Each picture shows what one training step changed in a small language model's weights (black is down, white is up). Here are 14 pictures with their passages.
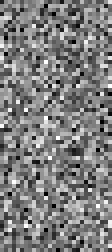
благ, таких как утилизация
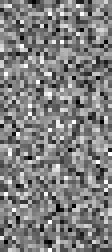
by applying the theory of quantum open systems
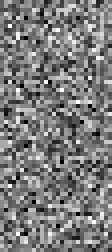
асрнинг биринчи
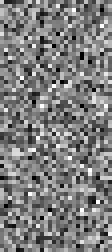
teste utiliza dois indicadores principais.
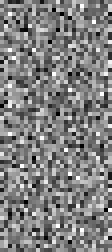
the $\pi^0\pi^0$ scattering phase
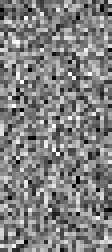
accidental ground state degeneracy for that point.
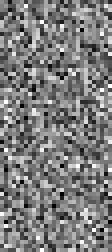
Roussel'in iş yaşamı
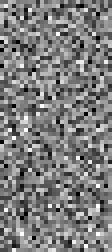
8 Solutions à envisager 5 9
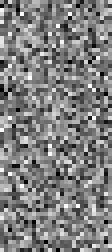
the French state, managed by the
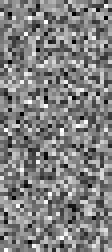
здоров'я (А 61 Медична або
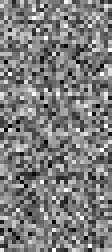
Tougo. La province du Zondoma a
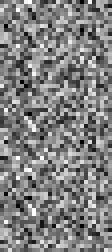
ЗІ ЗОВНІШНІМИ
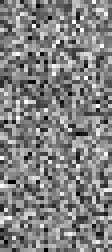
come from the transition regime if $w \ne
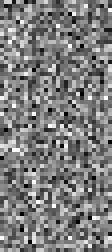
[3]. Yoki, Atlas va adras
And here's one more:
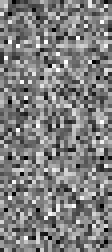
phase of exhaustion of central hydrogen, when surface
